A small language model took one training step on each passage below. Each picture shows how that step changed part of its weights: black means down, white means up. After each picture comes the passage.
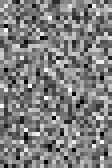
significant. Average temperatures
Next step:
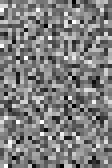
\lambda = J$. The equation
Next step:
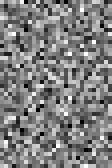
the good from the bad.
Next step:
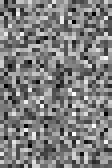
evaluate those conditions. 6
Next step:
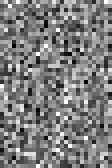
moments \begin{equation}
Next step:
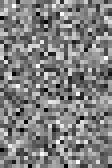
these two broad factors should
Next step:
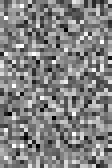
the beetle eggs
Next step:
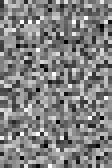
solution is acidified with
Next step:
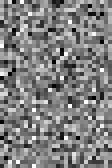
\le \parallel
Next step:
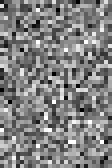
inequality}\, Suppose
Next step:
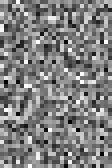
- ii) The AI
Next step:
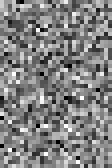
Arthur in a
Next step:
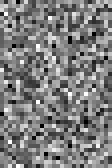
The described constructions can be
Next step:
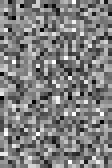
flood and drought
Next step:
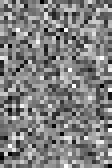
node to BS and distance
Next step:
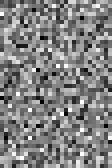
is a combination of
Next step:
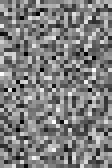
teaching processes and
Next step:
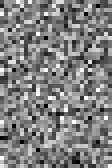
as Predictor of
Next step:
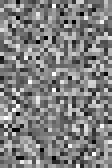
units. The coefficient is
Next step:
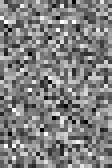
of DNG Materials
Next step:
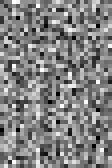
disease and may provide a
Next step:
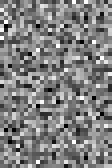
component flow. In this
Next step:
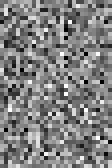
for a more detailed
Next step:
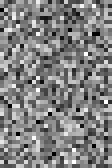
and tourism areas can be
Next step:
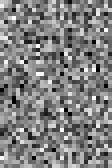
calculated in terms of
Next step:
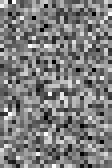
fact that $\mu$ is constant
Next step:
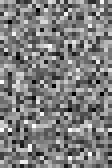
Techniques and
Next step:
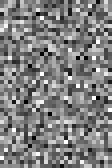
the machine has been trained
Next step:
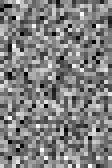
torsion sheaves would
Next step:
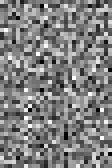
h'_2 \approx
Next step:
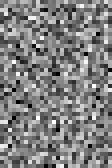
for the target reaction,
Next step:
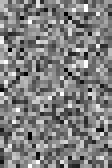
employees in the
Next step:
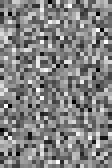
also observed in rear and
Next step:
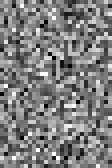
and bottom cell
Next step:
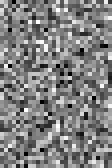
engine's overall performance.
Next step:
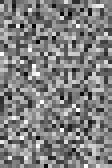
trained to handling
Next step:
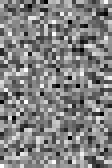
size of particles of glass
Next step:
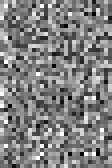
indicatively represents the mass level
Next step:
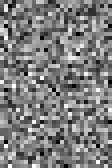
process, commercial banks
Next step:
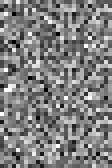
$x$ and using the
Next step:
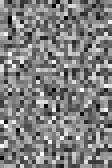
possible torsion growth over
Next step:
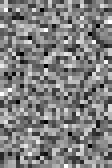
relationship between manual and
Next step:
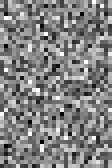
yet unknown
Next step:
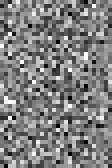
growing or grazing
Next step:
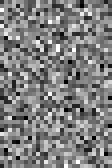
on the Wiener space
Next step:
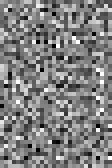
to be addressed by this
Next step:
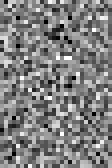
converter is simulated, and
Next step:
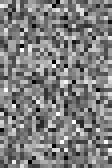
difficult to be computed even
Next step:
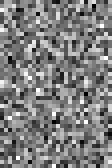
a thermal state at room
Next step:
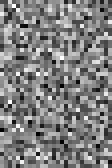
is at least partially
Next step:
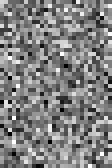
coordinates are the distance
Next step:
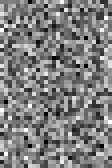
verse romances were
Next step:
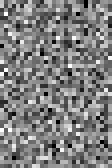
in metal cutting
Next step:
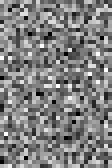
of life. Those
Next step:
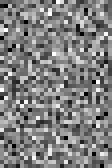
(after being translated
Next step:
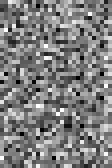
that $\delta$ describes a
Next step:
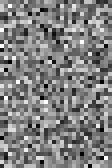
dense nanoparticle
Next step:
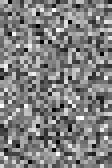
for detecting this effect in the
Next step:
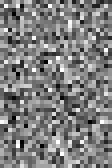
that this is the case, we
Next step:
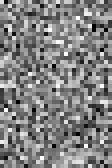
latter equality follows by the
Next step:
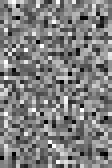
release ($[DA]
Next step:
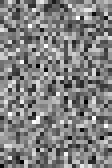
symmetry of the initial state.
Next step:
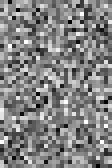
of policies in i -th
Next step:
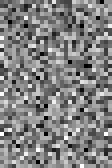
on the ends of the
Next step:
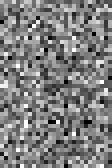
and is hence of mixed
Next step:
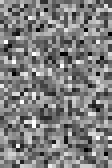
in the framework of some
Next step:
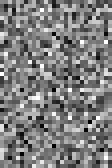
\beta S \left(2
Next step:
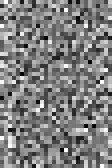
has shown promising performance on
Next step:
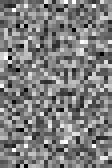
that occupation factors differ
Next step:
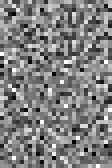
distribution has slowly evolved
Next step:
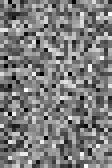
a continuation problem that allows us
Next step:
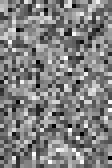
work will be related to the
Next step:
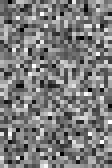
some lemmas in
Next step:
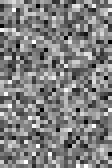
constant $\beta$, the alignment
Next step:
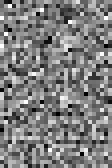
while arguing as in the
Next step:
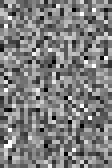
and radius $R$ with
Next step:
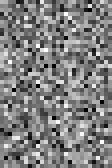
exact solutions in the finite space
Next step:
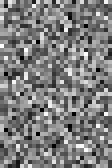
the solutions had a temperature
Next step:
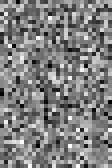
The probability of an edge
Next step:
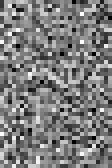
the caloric activity during
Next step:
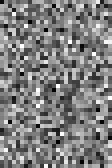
decrease in SBP by
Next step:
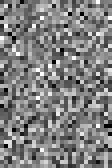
\cr &\times&
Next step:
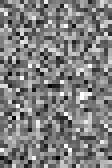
of fronts in the case of
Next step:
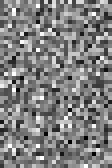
gas insulated lines
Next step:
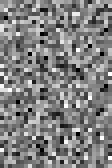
will show that it can be
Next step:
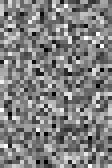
non-zero traceless
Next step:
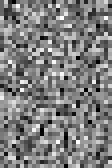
is centrally essential.
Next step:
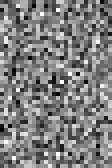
recreational places and
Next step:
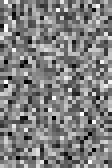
where $M_s$ is the
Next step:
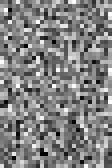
to present a unified approach and
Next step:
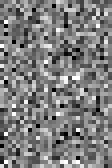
SVM-2 DT
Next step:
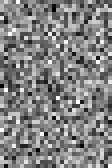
notice that this condition remains
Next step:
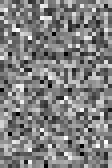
the Legacy Survey
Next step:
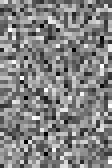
the middle of the
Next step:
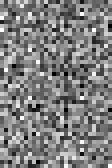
salts is reported by
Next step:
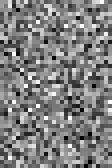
various Co and Mo
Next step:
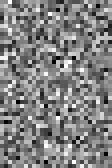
$\bar X_1$ is of
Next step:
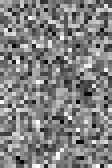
in the case of only one
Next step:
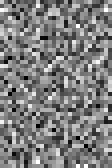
are being developed, as
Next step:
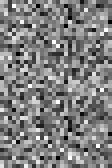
of Children's
